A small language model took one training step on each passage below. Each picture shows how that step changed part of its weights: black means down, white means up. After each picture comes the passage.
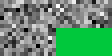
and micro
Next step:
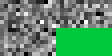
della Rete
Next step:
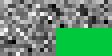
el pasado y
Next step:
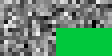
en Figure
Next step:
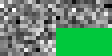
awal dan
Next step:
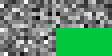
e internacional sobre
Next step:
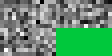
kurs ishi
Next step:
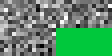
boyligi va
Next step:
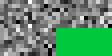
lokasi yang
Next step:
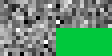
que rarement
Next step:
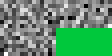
uma instituição
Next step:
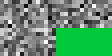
as políticas
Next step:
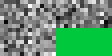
ações e
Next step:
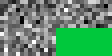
1: actividades
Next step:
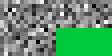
y mejora
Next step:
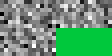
захід від
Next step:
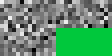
medida de los
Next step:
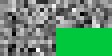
de etanol
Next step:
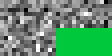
internet. The
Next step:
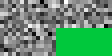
papel do
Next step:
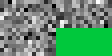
presentes em
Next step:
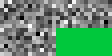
rivojlanishi bilan
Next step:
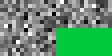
y con ello
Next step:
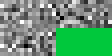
підході до
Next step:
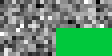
interest for the
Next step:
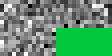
olvidar que
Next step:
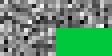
Welt aus
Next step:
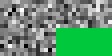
чи то
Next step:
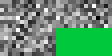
todo, como
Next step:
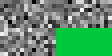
la comunidad para
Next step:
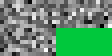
из которого
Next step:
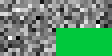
rituale con
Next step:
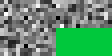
- a La
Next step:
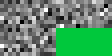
do processo
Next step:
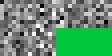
bilan mumkin
